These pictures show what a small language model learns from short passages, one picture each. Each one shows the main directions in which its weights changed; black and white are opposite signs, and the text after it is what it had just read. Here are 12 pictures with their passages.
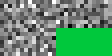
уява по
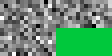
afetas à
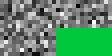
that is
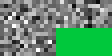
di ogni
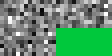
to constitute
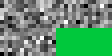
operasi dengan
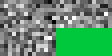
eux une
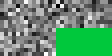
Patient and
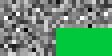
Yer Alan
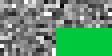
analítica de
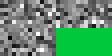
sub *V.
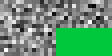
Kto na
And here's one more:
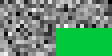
deze manier
